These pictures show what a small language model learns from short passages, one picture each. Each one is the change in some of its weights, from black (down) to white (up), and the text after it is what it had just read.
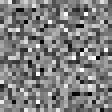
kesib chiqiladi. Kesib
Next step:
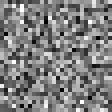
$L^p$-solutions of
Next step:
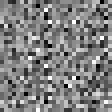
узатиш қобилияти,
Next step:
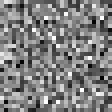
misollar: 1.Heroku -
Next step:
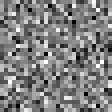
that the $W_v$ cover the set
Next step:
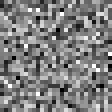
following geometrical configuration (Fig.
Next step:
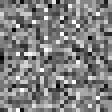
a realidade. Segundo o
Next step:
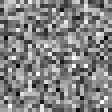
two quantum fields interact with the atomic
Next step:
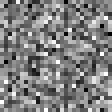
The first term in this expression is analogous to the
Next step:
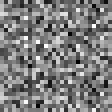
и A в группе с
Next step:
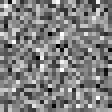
and the second-best performance, respectively.
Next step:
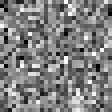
Hence, other explanations for the observations of
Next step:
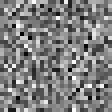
usullaru yoki bu darajada
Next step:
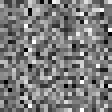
los tres clústeres y los
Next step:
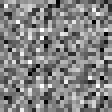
innovatieproces. Dan
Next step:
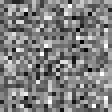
provide guidelines for the implementation of
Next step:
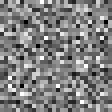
por meio de imersão por
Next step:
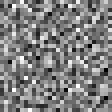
norm eigenvalues larger than a reasonable value.
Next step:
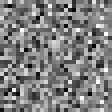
Our analysis reveals that a positive velocity dependence
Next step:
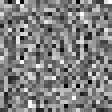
puede considerarse como una opción
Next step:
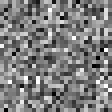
permutation of $\N$. Enumerate
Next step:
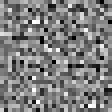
1, \cdots, N$, the trajectory
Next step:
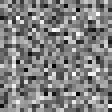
the nature and evolutionary state of the neutron
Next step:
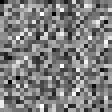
paper is organized as follows. In Sec.
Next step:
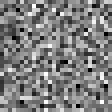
the other hand, there exists a bounded
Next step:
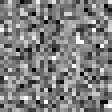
that the analytical and formal class of such a
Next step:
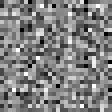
the Church, Modern State
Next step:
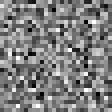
$\mathfrak{F}$ and discrete points
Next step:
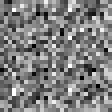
tizimlari hisoblanadi. Olimning
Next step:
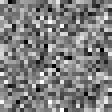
intuitive formalism immediately provides insight
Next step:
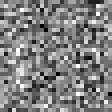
of ground truth, truncated phase and estimated
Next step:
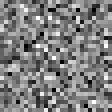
Experimental quantum computing to solve systems of linear
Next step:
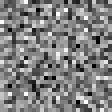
has a Gaussian limit distribution, with a limit distribution
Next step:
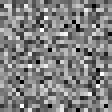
панкреатитом, которые
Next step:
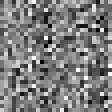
маърифий қувват
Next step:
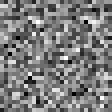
$0$ and and from the Sobolev mapping
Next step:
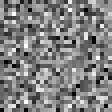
be the length of the minimal spanning tree
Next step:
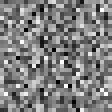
on comparable standards; such
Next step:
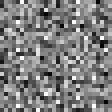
сифатини кўтариш учун
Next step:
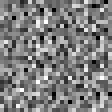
одно из наиболее
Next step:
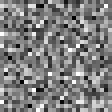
of $\xi$ were known). Thus,
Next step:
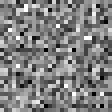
sequence of images by a high-speed
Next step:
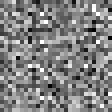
average F1 accuracy of 94.9 The
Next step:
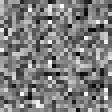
support threshold *s* and confidence *c*
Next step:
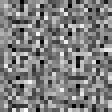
широкого вжитку, і
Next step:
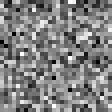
for the KdV equation with initial conditions in
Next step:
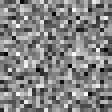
by inflow of metal poor
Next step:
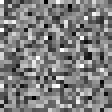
out in detail and extended for the cat map
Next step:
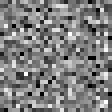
OTOCs, and Entanglement
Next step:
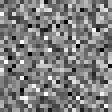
y tratarse con antisépticos
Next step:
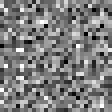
Moreover, $Q$ is singular if and only
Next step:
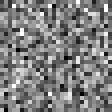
decomposition of the galaxy correlation function.
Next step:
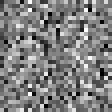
instalasi pompanya.
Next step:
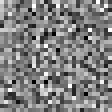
this note coming to the end - both the
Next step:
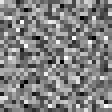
somente membros do sexo
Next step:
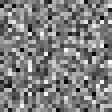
Бунда: H – сатҳи
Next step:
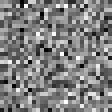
національна оборона,
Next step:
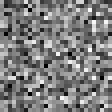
$\Bd \ra X_s
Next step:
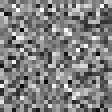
boceto previo de un
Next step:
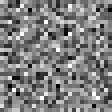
problems on grid graphs. In Section
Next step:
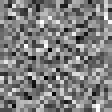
and hole branches, respectively. The corresponding field
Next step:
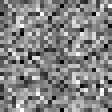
Kaynak Yayınları. -
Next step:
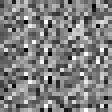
OF CIVIL SOCIETY
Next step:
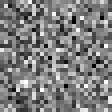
damping moments caused by rotation and
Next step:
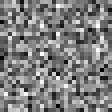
number of monomers. The interaction must be
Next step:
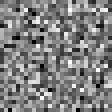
$0.974$, all evaluated on the
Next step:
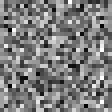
walks of length $2m$ which
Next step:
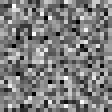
these $\xi_y$ wave fronts
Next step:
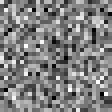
They involve heterogeneous coefficients in inequality
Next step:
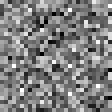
biologik, ekologik va sistematik
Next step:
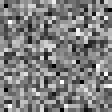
simulate fair rolls of an
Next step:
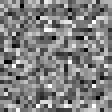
transformations act trivially on $\mu_a$
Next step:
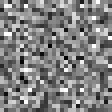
ukuran, pola, bilangan,
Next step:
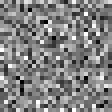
$n_b \times N_h
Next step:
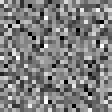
за другой... Если
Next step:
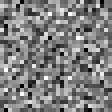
method and obtain the CC system of the
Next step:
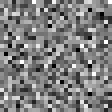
la perspective d'une veille
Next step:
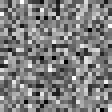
and line emission data (e.g.
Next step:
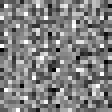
a autorului, opusă
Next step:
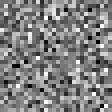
area of $V_i$, where
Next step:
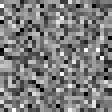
we find that the even-odd oscillations
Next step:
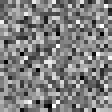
language proficiency tests. Keywords:
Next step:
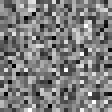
considerados casos de intoxicação
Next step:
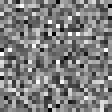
enfrentamento ao Aedes
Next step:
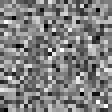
que des populations, qui ont
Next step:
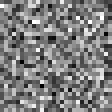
i.e., $X$ is partly
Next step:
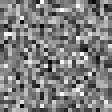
as, distributed systems, database systems,
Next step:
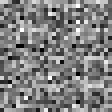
variables liées à la variable dépendante pour
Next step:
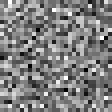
new radiolaria species and maximum
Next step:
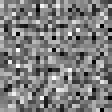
light curves are classified one timestamp at
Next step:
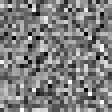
line corresponds to zero for both sides of the vertical
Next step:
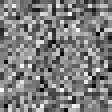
can also be estimated. Three historical
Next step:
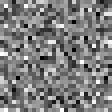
\\ \ZuaMhL =
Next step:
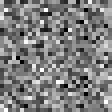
yerda XIX asrning
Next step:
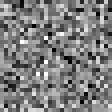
n,i}$ we obtain the approximation $$
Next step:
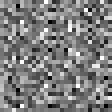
организации внедрение
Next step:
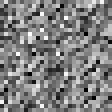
dağlanması sonrasında
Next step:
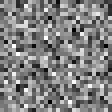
qilish va h.k.); -
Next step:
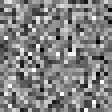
Robinson (Robinson,
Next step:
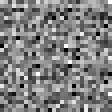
la enseñanza de la
